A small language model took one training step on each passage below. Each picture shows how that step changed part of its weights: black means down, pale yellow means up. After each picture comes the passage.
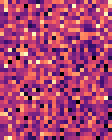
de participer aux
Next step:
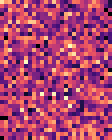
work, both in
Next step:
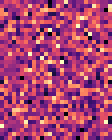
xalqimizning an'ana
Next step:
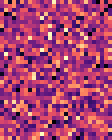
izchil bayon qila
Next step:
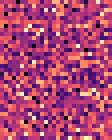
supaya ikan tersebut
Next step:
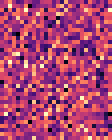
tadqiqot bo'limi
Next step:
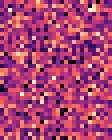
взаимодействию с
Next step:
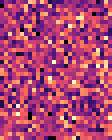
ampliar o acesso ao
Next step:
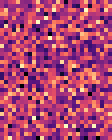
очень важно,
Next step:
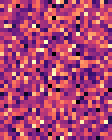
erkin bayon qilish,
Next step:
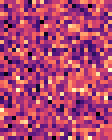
segunda instância, foram
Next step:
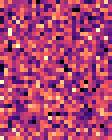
compreender esse conflito
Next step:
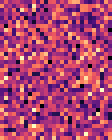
научной сферы со
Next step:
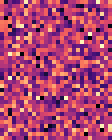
digital untuk kepentingan
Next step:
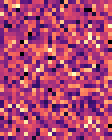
del “Poder”
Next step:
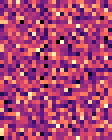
деятельности страховых и
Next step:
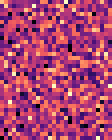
Реалізація відповідних
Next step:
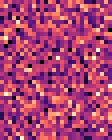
визначення та характеристики
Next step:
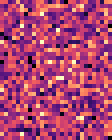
Levando-se em
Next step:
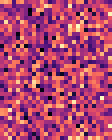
murakkab rivojlanish jarayoni
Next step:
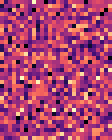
objetivo do estudo consiste em
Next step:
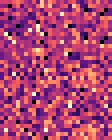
у умовах воєнного
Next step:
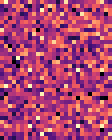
of this class in the
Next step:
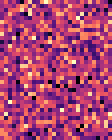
Morales D,
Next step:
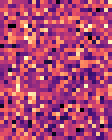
Pasó que cuando yo
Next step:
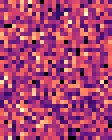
placa histológica de la
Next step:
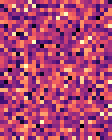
(Analysis and
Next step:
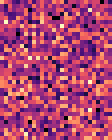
to'g'ri tashkil
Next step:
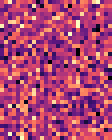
en algún aspecto de
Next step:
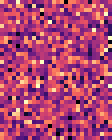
desafios. **Revista
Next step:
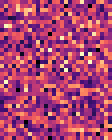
uses panel data
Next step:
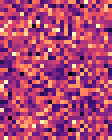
Estes decretos foram
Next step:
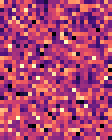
vez. El otro
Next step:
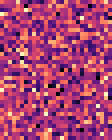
afectadas por el
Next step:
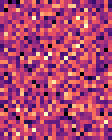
статті розглянуто
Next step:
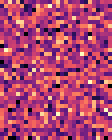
20 Trata-se de
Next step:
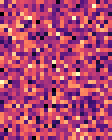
obras de Dalí
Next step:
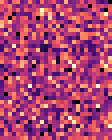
yangilash, soliq
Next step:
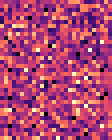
yondoshuvlar nafaqat
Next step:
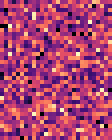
has humorously
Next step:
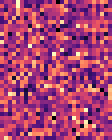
le discours du roman
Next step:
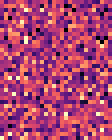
glicose pelas
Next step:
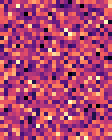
правому винту»,
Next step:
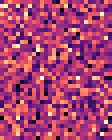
rivojlantirish uchun esa kasbiga
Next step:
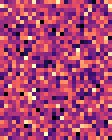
En países como Gran
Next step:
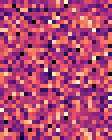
hisoblanadi. Bu ishlarning
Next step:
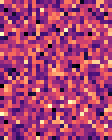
for the Material
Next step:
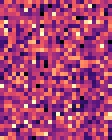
tashqi hodisaning
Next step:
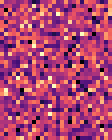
захисту їхньої
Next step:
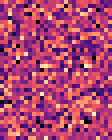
розробки цієї
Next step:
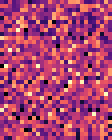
qiladi. Xususan,
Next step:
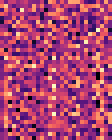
української школи,
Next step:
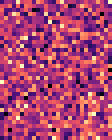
vazifalardan hisoblanadi. Shu sababli
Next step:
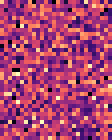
рівень залучення
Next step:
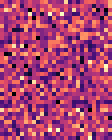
而 S
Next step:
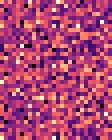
xo‘jaligi mahsulotlariga
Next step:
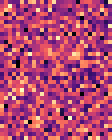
tanqidiy fikrlashni
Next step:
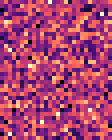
fadiga: a
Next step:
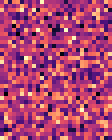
LSA 5 Total
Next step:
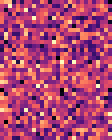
tomonlar o’z
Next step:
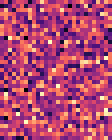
care, după
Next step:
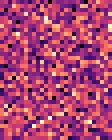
prevedere un
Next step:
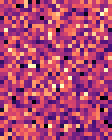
za ono, ali
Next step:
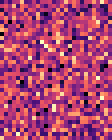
există fenomene,
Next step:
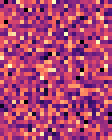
biz boqmasak,
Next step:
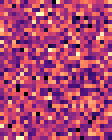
bergan. Maqolada
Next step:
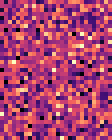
alunos vivenciem a
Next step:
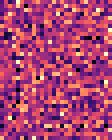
rechazó esta
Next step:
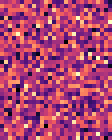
Kelebihan dari
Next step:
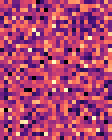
turli sohalarida samarali hamkorlik
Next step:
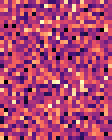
томах Том 5
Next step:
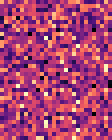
إضافة إلى
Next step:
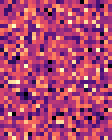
définissent ainsi par
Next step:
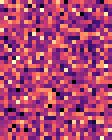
of different views
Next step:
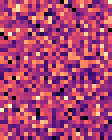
lleva a la
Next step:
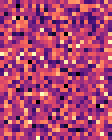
boshqarish, kelajakda
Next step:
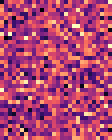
судебной и
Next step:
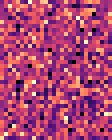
Donni quritish
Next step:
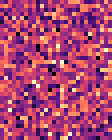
yordamida o'qitish,
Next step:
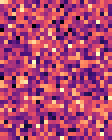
como nosotros las
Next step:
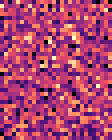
kemampuan mengeras
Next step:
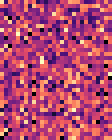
of operation of these
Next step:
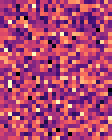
o'qitish jarayonining
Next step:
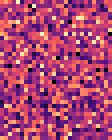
holatda electron
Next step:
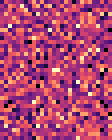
всех изученных видов
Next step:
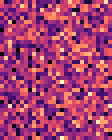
as key factor for the
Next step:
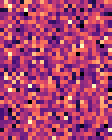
bog'liq. Xom
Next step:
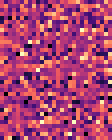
билан ҳамкорлик,
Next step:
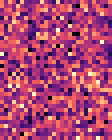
становити не менше
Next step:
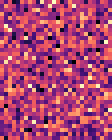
Sharq dunyosining
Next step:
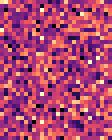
of the Department of
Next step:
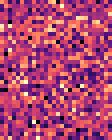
é possível transmitir
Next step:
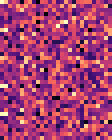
Zusammenhang zwischen der
